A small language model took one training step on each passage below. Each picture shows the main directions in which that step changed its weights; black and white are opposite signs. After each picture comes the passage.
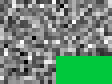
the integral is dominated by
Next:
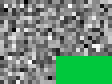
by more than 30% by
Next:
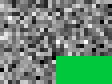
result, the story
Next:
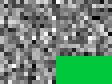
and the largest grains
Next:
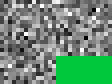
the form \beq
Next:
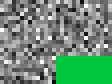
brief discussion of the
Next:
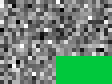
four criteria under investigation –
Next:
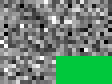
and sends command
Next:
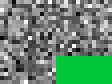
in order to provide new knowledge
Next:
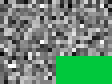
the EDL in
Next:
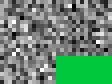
is the basic factor in the
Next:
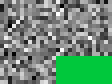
factor to increase DM
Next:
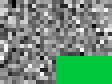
implementing MDSS,
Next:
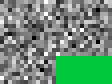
Io taurus
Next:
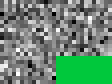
Detailed calculations for the
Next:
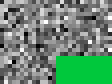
paramagnet and classical
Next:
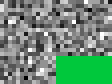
can be arbitrary but they
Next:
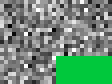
the differ- ences
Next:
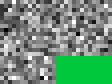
open quantum systems.} The next
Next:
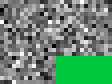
representing 31%
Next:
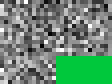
of this Brownian
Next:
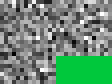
Master's degree in
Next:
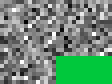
despite growing evidence
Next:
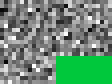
image rectification, and
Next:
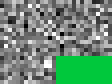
Data availability Data will be
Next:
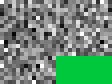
States Model Income
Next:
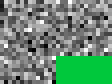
results page of the
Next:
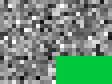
spectrum identical to the pure
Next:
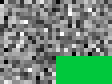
infection. If the
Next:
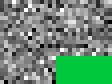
relative errors of the solution
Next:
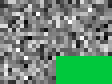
allows us to construct a
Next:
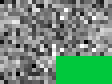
As a result, the
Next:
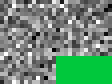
the acceleration is given
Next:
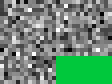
of the proposed algorithm. To
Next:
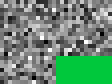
F}$ and smaller peaks
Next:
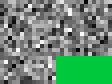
was discovered by
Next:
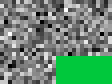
what I hear, the
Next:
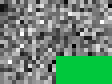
effect sizes on text
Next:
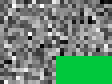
the results of the previous
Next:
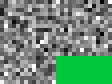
is in poor quality or
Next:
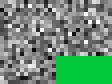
Statistical analysis Data
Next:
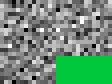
work does not seek to
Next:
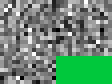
entirely voluntary with
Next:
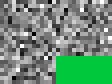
the observed J-factor
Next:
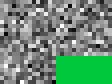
example, the average work is
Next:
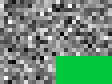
can improve the query
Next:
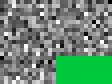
in the evaluation of the
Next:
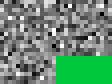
oil and gas sector is
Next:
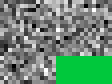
35% improvement from
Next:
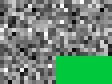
was designed with the
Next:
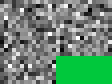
$\rho$ is equivalently
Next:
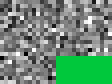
correlators are finite as
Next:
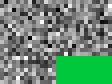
vaccination are important
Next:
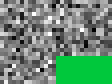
there are living
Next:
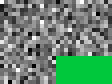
It just proves that if
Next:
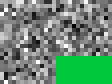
set $\gtm =
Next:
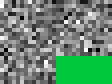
problems with either parallel
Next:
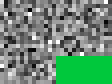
used as a bag of
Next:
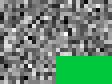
present epoch. The
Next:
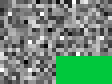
in California
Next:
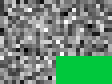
of grids,
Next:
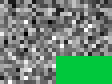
far successfully passed all
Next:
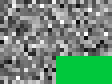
the optimal value of the
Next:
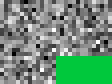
largest transient
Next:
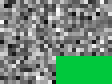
steeper than the
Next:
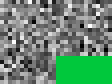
in the previously described
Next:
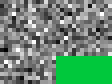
residue from the calculation
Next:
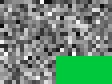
separated sources. The
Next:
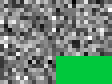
and the objective is to
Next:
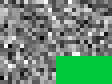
and $\Sigma(R)$
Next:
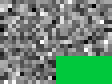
channel in any given spectrum,
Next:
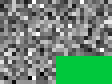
be the true meaning of
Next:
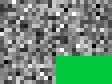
following calculation, one may
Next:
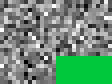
smoother uniform
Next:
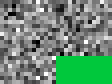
biased, the model may
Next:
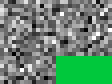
that convert scanned
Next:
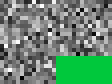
the $\tanh$
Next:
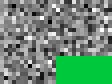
fraction of spikes
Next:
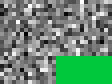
showed two cases in Section
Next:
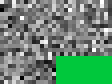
state, in which case the
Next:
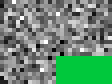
important building blocks in
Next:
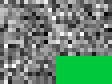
and $\delta\approx
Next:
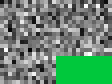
Monte Carlo simulation
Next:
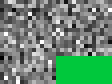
studies. Keywords:
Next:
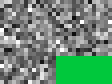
% % Macros for
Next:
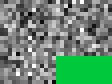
of aesthetic
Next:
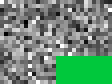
Standard Model predicts
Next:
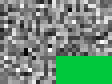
shift (SMS).
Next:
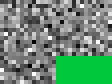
The total number of nodes is
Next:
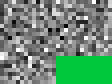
that such CPOC
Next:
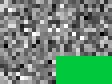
coupling constant $\lambda =
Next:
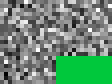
to restrict the resource
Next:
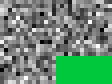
both in forward and
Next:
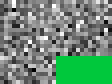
insert before 'Range
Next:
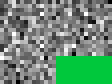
in the linear scale. Here
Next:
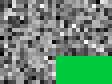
free time and providing them
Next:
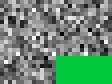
specialty education and the lack
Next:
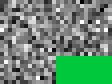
are distributed to the
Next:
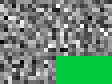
separate heading in
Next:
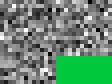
week - Less
